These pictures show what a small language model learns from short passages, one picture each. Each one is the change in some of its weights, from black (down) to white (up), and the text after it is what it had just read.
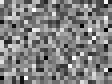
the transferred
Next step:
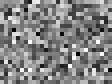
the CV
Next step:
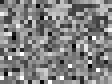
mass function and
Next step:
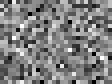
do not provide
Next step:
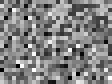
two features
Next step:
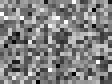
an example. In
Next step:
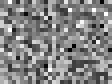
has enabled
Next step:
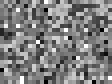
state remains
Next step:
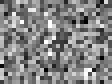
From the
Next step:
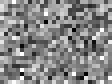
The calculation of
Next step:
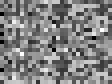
of this paper:
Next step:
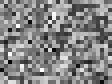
moments of the
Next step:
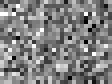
Across all
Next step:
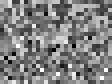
to those of the
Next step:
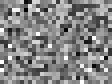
the TS,
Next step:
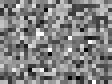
leads to
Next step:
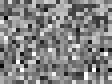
and the hole
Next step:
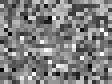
scale of a
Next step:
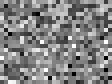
evaluation of
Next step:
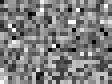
denoted by
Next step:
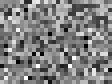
the interdot
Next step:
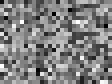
all merger
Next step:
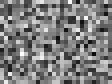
reward of
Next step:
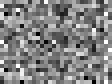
ensure the
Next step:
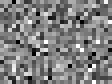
\Phi$ and
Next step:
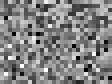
and $\eta$
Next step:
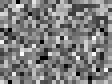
not significantly
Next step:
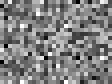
and a red
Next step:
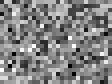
cases a point of
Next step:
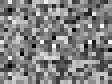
in the case of
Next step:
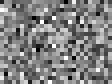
decay and
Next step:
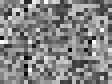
the second term,
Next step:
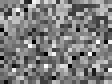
the small loop
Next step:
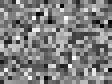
the tail
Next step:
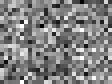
from supporting
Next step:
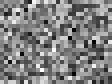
the case of a
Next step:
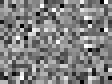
the scalar field
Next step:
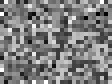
to modulate
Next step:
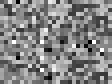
were generated by
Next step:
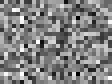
electron dynamics in
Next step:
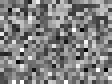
a large set of
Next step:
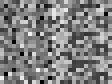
complexity and
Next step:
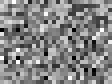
The sample is also
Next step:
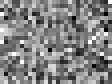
correlation analysis,
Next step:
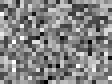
correct to
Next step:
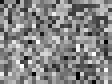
well as the
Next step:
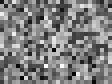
while preserving
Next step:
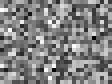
Here, the
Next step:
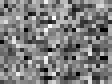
see that the
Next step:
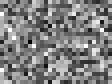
description is
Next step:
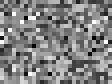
first large, complex
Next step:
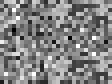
other parameters are small
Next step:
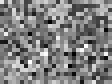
that the constraint
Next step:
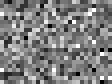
the atomic
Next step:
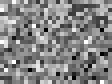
For example, as
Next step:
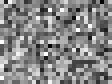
range. The
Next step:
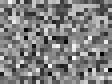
for the coupling
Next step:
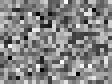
the Total
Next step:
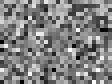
we conclude
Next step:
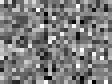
bias results
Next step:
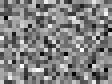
and $u =
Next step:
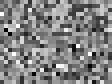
frequency of the
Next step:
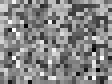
We can then
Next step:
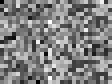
Hall state in
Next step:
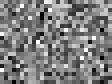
coupling quantum field
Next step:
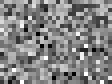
we compute by
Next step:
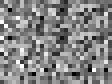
information on the
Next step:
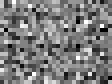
seek analytical
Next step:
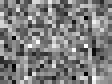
is composed
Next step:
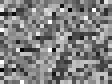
{ HPO
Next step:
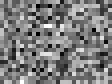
runtime for
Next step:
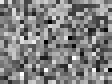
that the new
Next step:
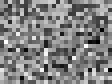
of the operator
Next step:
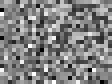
qubit associated
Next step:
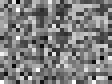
elements may be
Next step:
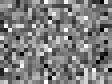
state. There
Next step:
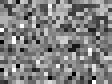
have shown that
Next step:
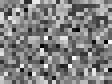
the average number of
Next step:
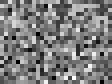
at finite
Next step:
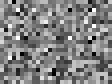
\ Let us
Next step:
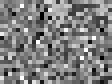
coupling and
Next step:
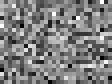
localized modes
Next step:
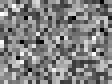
not applicable,
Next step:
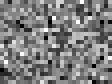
by joint
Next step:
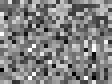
or a current
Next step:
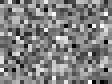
with space group
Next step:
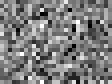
performed a new
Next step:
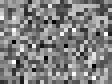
if document
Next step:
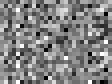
spacetime is
